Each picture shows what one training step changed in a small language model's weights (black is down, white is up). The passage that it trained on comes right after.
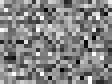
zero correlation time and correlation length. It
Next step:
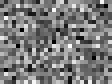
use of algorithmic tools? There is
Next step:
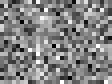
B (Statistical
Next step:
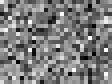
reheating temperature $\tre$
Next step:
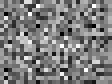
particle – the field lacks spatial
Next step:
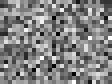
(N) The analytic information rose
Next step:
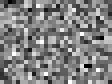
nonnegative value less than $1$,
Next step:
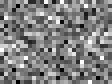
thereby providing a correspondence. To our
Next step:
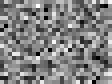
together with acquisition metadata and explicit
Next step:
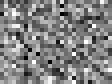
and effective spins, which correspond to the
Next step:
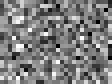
improved stress tensor} We now explain how
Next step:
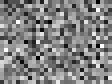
2j_n$. We shall then
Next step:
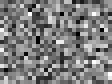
a few seconds. Therefore, to
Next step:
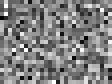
Scattering waves up to orbital angular
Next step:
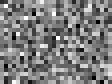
Figure 6}: A group of
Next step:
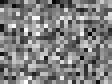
three example binaries shown in
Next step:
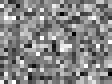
regret is relatively high. Those
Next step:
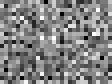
pooled testing procedure (applied
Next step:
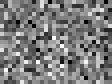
1971, {The classical theory of
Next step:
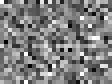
following projects: EMPIR
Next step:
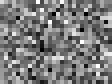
rely on third-party scenario
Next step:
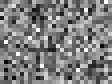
& PK-MTL
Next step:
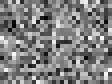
displacement of the beads for this
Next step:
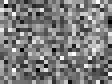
(MD) method to study the
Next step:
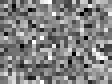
flux above 100 MeV at a significance level
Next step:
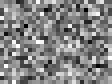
Reynolds number and domain size,
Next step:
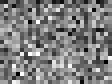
(as formulated above) and
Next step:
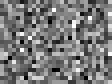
Education \textbf{53},
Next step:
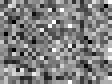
entire distributions of PFS and
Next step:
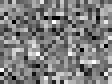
SiTc has been shown in Figure
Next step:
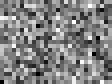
With external currents, shear
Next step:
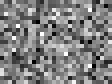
ions, where the first excited states of
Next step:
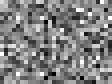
Hence, a marker shift breaks
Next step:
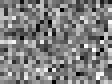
These results are summarized in the
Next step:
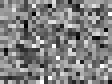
dashed lines correspond to the statistical and systematic
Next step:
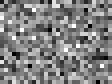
commutes with the Dirac operator :
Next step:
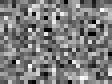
each of the standard model fields were added
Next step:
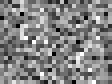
of the Lorentz factor at a given radius
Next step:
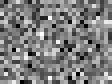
{\Large NEW
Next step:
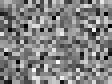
other. \end{enumerate}
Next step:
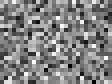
does not support current flows. Fig.
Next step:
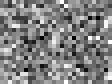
performed on a mesh of 250
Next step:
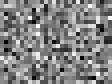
of Lisenfeld et
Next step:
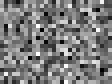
good numerical agreement with this formula has been
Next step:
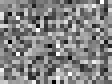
pure state into an entropic state,
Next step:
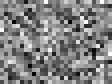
by the ERC advanced grant
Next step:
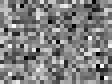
(in the $\mu$G range
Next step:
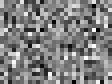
J.R. Hiller,
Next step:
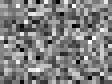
to detect a significant number of additional sources
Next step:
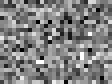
to three times of FWHM of
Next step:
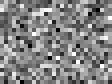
electronic file attached to the
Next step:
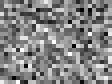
and the remaining 45,557 for
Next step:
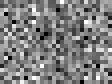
\end{equation} where we have
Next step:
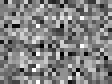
we turn our attention to a massless scalar
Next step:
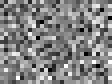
width. {\bf d)} The dominant
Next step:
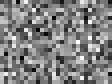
Additionally, we have not applied any parameter
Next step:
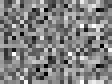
THE PROCESS
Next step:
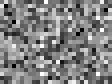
exact solution, by which I mean that
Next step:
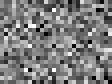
and as we will see now, speed
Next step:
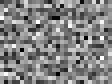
this construction can be justified by
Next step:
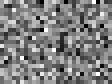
\begin{align} \rho
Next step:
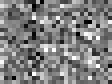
Pt electrode. Thus,
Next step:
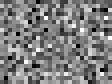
Hirota bilinear equations,
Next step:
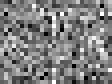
we show the corresponding constraints on an ALP
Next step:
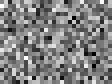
large scale, is still lacking.
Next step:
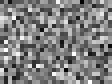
will work in the rotating frame, with
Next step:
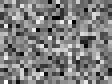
cold photons at $T_{C}$
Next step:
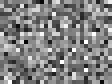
doping to Fe ions make the
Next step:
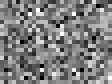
105~ks. We reprocess
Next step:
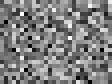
the larger solubility and thus concentration
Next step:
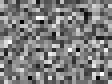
but do not consider recent evolutions like
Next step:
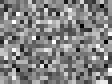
the process, we refined the variables
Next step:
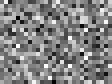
is determined by the sum of the
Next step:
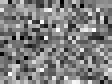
$z$-component of total spin.
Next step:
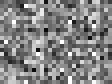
same magnitude of the systematic error estimated for
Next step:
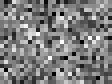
have standard commutations/Poisson
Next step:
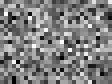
the \Bf\ structure remains
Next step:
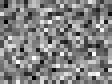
the fraction of served devices, which
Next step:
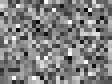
eV. Next, we calculate the
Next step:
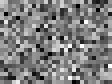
paper is organized as follows: In
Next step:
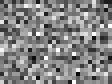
polarizabilities, something not considered
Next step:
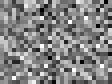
curve denotes the sum of the
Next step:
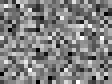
of the heavy-light mesons spectrum
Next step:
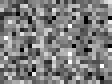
and underestimate high-frequency
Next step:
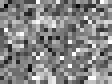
k i \ell} +
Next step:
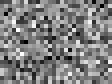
complete meson EFF follows after
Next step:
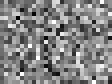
and the others couplings are given in
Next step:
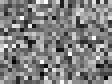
but scales linearly with $n$, the
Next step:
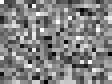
able to infer the values of
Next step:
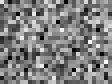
\int \mathbf{r}
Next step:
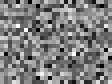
IV, we will summarize our
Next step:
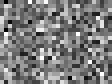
{Boter}, \citenamefont
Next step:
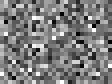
= "Astron. Astrophys.",
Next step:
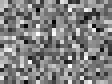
be determined by monitoring this decay.
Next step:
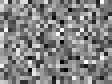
window. This is an evidence that allows
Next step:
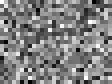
the actual data. The MAE associated
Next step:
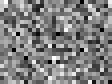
density and mobility in the InAs.
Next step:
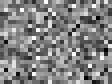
progenitor ($\sim$35
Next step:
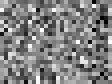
quadrant. The solid line gives the
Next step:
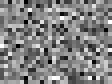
each and every of these transformation would have
